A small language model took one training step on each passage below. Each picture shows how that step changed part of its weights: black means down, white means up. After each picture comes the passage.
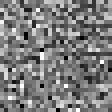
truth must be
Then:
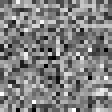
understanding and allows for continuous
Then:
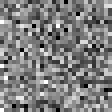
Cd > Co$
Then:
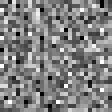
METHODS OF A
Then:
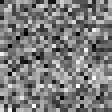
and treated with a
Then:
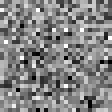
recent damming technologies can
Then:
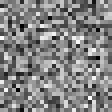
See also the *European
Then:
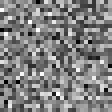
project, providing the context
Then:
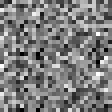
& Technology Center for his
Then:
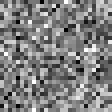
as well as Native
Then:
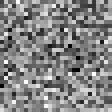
the processes you work with
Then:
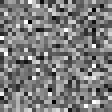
*De Syria
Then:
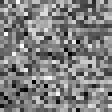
the workplace, where
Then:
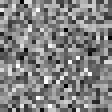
crank end. Thus
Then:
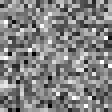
The second characteristic is
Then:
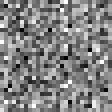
obtained from them. To
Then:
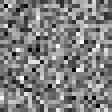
after surgery.
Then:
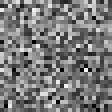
made by the observation that
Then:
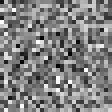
more information people received from
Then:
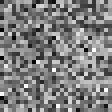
and were comparable to
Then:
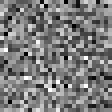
2: Impacts
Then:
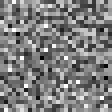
has been accepted to be
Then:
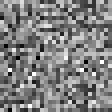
is also the second leading
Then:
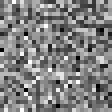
has been shown to enhance
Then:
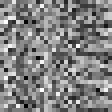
Study Process of Care
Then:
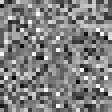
respondents in Table 1,
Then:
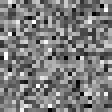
to address these gaps
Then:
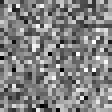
of shallot leaves
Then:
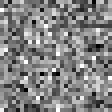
PCI data ranging from
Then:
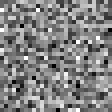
professional collaboration will improve
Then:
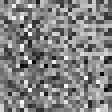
risk management and investment
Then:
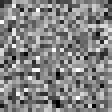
principles appear in different forms
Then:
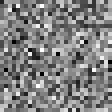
of digits,
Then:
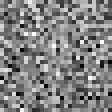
find out the potential effect
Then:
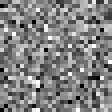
Agree Setting
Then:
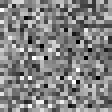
games can make children
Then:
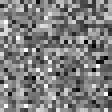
The three MoUs are
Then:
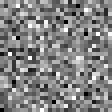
per hectare
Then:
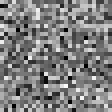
observed after a 1008
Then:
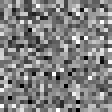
that can spike with
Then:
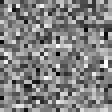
of sociality that
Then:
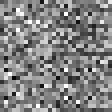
the Process section.
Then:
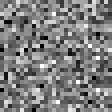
than the parent compound for
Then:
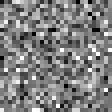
image (a), and
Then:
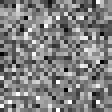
RIC. Sensing
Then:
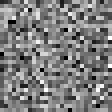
sites in which Teacher
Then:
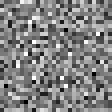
seconds found in
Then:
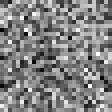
storage and transportation
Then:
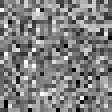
common people on the
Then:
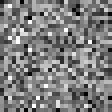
which the student belongs
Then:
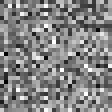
in the form of frequency
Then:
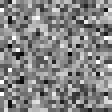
INTRODUCTION A large variety of
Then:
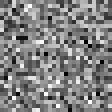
affect the market price of
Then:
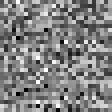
the input filtering requirement
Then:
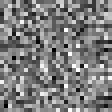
that related to the
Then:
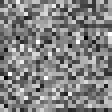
the balance sheet
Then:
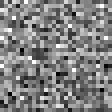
its central role in the
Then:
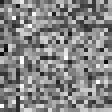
support is the exchange of
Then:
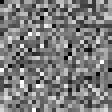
for displaced fractures,
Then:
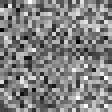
at a node, and
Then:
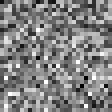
and Mathematics,
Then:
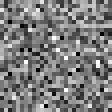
entire Lorenz
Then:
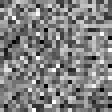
advantages, including the reduction
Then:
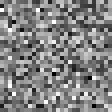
It has a high
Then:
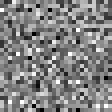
concerns about animal health and
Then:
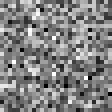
final thermal strain is controlled
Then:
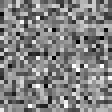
that necessary infrastructure can be
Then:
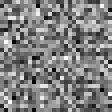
institution, faculty and
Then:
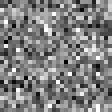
RPP. Future research
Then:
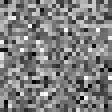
footprints in the
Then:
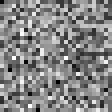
process model does not perform
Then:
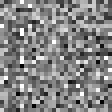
sensitivity analysis for critical
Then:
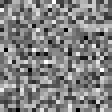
violence in the society is
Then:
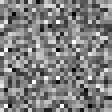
table 1 above,
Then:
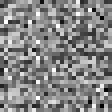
table). □
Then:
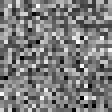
that an individual in a
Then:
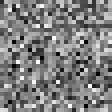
of disease with acute
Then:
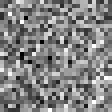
use. This is why
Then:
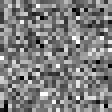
that for the female sex
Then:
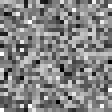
also clearly shows the
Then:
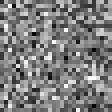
to the LED
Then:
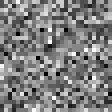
the NW-SE
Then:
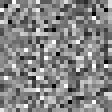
vitamin E content
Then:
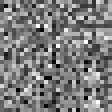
of VSC <
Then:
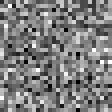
to identify errors. The
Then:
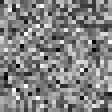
of the residue classes
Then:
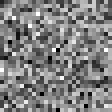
problems. For instance
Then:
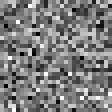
certainly reduces the production
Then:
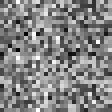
the viewpoint of the
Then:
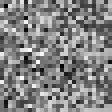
3 shows that the
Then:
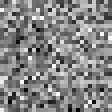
natural composition of air may
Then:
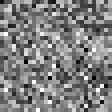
and modernization of
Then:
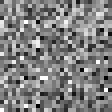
are commonly applied for evaluation
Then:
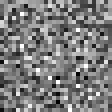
may increase public confidence and
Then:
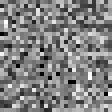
This issue also contains a
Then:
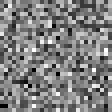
by 26% under the
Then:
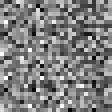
Data type: questionnaire
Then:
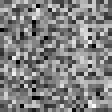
skill and its components
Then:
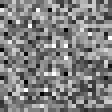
significant differences in the
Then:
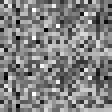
on the nature of
